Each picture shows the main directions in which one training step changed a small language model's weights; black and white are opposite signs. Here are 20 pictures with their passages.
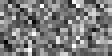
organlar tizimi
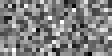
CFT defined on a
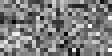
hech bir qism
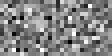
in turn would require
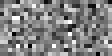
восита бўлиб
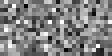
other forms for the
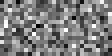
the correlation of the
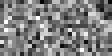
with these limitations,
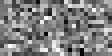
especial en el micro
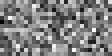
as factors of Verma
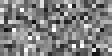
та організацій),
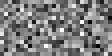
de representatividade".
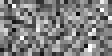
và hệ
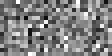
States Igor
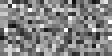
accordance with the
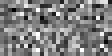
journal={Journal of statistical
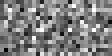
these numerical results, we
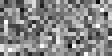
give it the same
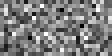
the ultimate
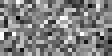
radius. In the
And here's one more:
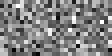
que elas são,
